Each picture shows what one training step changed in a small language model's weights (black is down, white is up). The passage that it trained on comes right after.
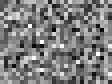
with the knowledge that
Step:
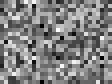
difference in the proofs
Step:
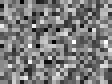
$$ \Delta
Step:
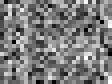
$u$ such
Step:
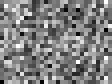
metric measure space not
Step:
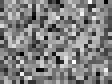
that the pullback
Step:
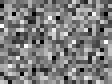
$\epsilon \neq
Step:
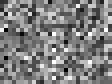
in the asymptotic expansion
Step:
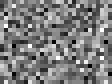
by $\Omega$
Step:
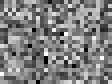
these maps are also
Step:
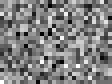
of such expressions seems
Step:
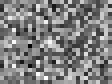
with maximum weight,
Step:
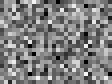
graphs in particular.
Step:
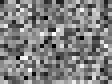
is an efficient formal
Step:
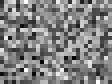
different nominal
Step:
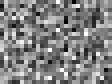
matrices $M$
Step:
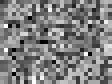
we denote by
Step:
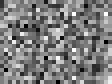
but I have not
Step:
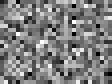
we prepare
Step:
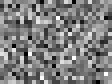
Excellence for
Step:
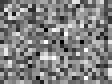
the obtained system is
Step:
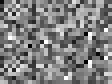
the first block with
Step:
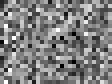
in its second
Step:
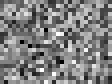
which implies that
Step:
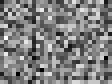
the usual real critical
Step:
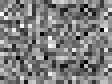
of energy, there
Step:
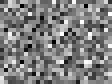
are necessary and sufficient
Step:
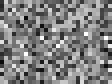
definition of $
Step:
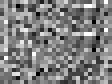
dimensional subspace spanned
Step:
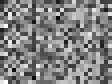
the construction of stochastic
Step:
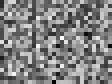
of the second
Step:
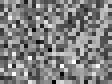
By the definition of
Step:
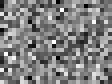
in $p$
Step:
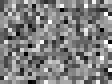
connections. It
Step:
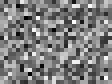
orthonormal polynomials associated with
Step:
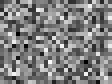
the components of the
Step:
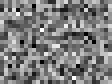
outer region, that
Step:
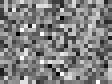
following known integral involving
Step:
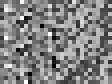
respect to the measure
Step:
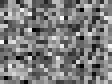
is when the ideals
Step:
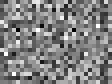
dealing with both
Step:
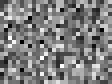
and with the notation
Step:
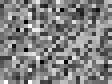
for example,
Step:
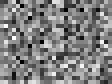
is, one
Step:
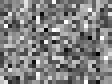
forward UQ is
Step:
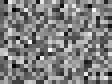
not clear to us
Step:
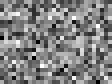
element of the free
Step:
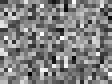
appear in the quantum
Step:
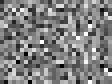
a system. This
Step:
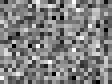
deduce the analogous pattern
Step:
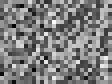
complex valued function
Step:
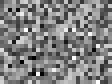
large financial
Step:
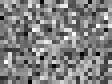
\right| +
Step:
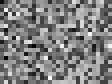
the related ones
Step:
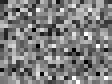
not as significant as
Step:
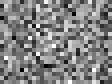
\cdot 5
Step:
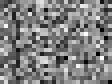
horizon using a
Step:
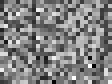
the `scale of
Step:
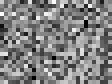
the fibres of
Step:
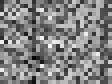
the degree of
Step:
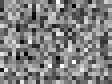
that if we
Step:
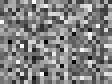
slightly worse
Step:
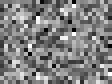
In order to study
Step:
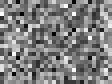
\infty$ if
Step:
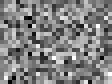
singular sphere we denote
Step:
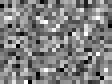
Let $a$
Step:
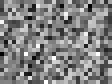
apply the latter results
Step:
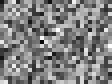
one of the two
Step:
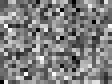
from Ding's
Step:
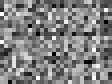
categories of finite length
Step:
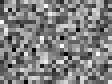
slightly different context.
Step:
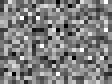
converse implication
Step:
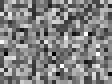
of the integral of
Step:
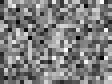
usually true for
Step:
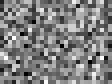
the whole sequence
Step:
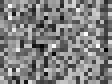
also obtained that
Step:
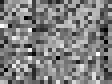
a Banach space
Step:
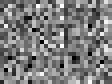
immediately by induction using
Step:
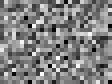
Galois coverings of
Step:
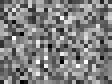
the following problem:
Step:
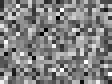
the case of a
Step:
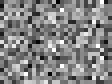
on $F$
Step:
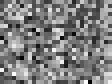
we have the convergence
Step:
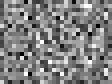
\par The precise
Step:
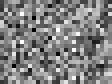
J. Math.
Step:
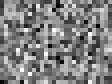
since the latter path
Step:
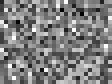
reference for refining
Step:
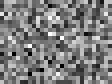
of $\sqrt
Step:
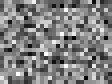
correspondence between points in
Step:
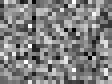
\Sa I
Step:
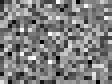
every relatively compact subset
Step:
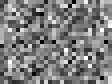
$\infty$ to
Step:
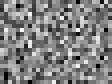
convex quadratic term involving
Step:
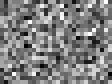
morphism deduced by
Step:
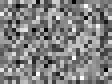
of derivations of
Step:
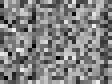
\cup A $
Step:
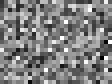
larger. This
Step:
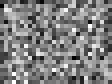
$$ On the other
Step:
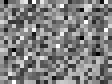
be chosen as
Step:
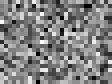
original approach was developed
